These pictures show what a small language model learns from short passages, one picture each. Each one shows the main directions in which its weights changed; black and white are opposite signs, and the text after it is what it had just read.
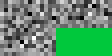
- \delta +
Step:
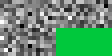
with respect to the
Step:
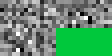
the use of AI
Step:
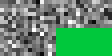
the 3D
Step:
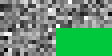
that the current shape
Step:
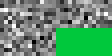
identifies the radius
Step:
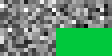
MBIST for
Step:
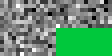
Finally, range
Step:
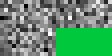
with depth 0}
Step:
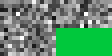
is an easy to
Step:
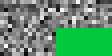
membership evaluation
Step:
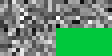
\subset \subset
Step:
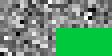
The commonly available
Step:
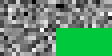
values are summarised
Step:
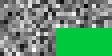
perturbative scheme.
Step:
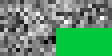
observed by all three
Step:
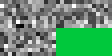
and Chemical
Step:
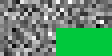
with currents
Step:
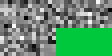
the previous section)
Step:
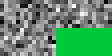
thus implicitly assume
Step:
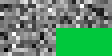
that could extend the
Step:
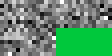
enhanced and recent
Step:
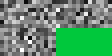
We consider the matrices
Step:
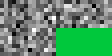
after a certain
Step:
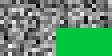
indicating it is the
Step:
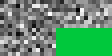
stronger moisture
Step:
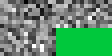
we learn that
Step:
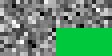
parameter updating
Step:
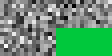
curve was prepared
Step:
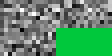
We then applied these
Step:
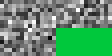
and rank requirements is
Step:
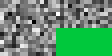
a strong, fast
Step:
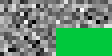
from combinations of
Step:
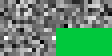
particular focus on
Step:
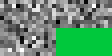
.$$ Pour tout
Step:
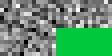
is polynomially bounded
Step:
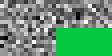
and In this paper
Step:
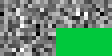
displacement, E
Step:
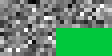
organic waste
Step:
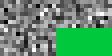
pure states.
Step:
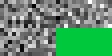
photometry and
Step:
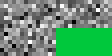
dataset containing users’
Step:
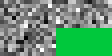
is symmetric with respect
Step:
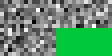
integrals, corresponding
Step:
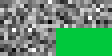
charge carriers in
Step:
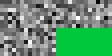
at $A$
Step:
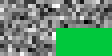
various types of organ
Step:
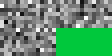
thus breaks the
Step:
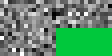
Figure 7.\\
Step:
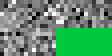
earlier time.
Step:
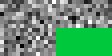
amplitude decay rates,
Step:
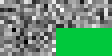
form $\omega'$,
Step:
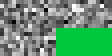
\] For any
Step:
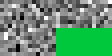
dynamics of each individual
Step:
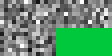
be quite large,
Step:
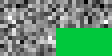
first line describe the
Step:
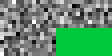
comparison. We compared
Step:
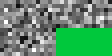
circular orbits. In
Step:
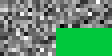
the question of whether
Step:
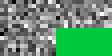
six are fixed and
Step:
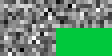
data analysis. The
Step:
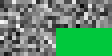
yet to receive
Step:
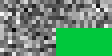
data set for
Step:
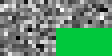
of particle physics
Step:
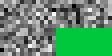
For each system,
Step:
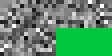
new regime in
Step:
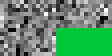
sampling bias after a
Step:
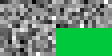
is that in a
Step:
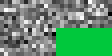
on $\partial
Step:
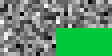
a measure of the
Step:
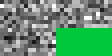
in other algebraic
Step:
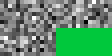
In this work,
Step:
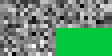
use in the other
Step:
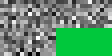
detectors it is
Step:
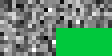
superconductivity dependence.
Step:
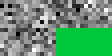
Control Systems
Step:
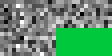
usability. It
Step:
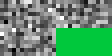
% following the last
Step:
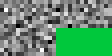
a sum of
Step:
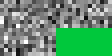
movement across the
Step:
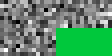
any single basic
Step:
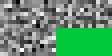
the support on more
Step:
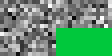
in children with
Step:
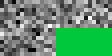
not constant.\newline
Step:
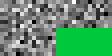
opportunity to
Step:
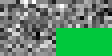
that are difficult to
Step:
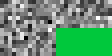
is a component of
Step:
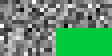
individual research performance is
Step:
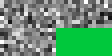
approximation becomes more accurate
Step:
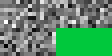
confirm the experimental
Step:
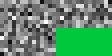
with the line
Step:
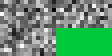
dex for objects
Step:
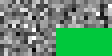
As spatial correlations increase
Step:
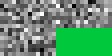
Let $G =
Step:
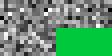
small finite set of
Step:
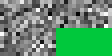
temperature (blue
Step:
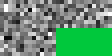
high level of
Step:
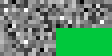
consider both this model
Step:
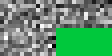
forest numbers of
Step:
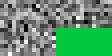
wrists and
